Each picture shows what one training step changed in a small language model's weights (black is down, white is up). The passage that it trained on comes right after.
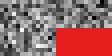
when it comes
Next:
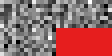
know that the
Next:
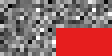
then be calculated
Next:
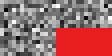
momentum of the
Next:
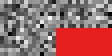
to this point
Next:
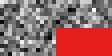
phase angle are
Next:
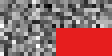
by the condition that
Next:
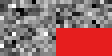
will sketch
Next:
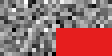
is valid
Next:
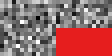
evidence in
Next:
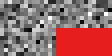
to determine the
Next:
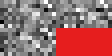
basis states has
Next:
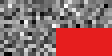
level. Such
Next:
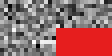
allows to
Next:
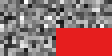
time, we obtain
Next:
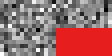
all but one
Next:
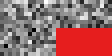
other half
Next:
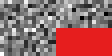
to a new
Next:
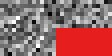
explore different
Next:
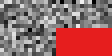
of a multiple
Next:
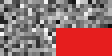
object of
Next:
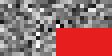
event has
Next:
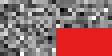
the most specific
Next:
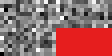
forming between the
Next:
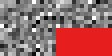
beyond the
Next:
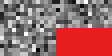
in the series
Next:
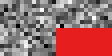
their canonical
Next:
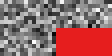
up to unitary
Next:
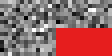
models including
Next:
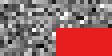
the error
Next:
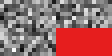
in energy of the
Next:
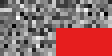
RG flow from
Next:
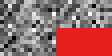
structures were
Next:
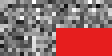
be combined with
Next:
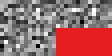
be given in
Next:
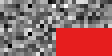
scale to large
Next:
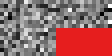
effects, which
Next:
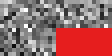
phonons is
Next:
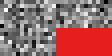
age derived
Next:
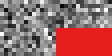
distributions of
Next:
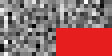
general limitations on
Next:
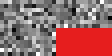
a system with a
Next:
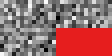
in noisy
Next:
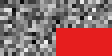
MC simulations
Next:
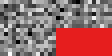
the next
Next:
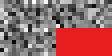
has been supported
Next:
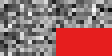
the equations of
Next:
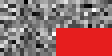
a shell
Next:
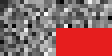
and LA
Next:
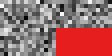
standard deviation
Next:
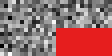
delta function.
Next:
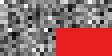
have been shown to
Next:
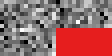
should have similar
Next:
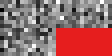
commissioning and
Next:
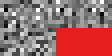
speaking not
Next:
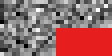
equations including the
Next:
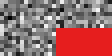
time, the
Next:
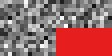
AIM to
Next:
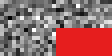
space, the total
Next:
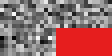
the proton
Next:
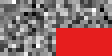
essential energy
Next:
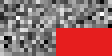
in higher dimensions
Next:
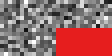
to reduce
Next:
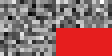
the precessing
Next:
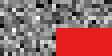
chains described
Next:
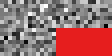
significantly drop
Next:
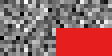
units and
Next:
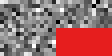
the physics is
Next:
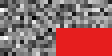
the IGM
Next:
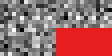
following, we
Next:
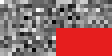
coupling a similar
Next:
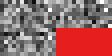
distortion function
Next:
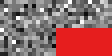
\eg via
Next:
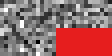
the context of
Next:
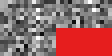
be compared with
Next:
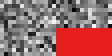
of temperatures with
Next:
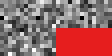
grand a
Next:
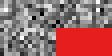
resonance parameters
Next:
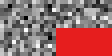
follows that, if
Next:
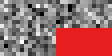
are responsible
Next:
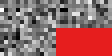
system. However,
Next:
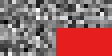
We will use the
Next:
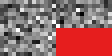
which makes the
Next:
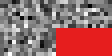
a related
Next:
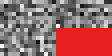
the time series
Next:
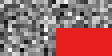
of the form
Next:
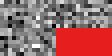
the doubled
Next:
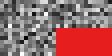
the speed
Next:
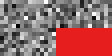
shielded along
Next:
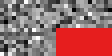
we take into
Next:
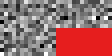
features, one
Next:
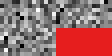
evaluated as not
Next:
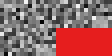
version of the
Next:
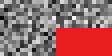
in time of first
